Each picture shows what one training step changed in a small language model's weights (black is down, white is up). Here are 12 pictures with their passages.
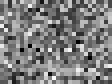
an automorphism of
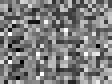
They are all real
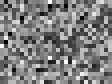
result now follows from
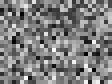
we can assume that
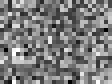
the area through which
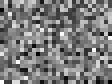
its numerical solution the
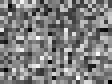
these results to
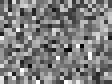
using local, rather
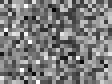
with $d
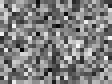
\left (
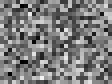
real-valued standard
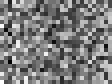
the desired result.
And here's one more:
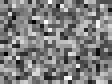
then at equilibrium,
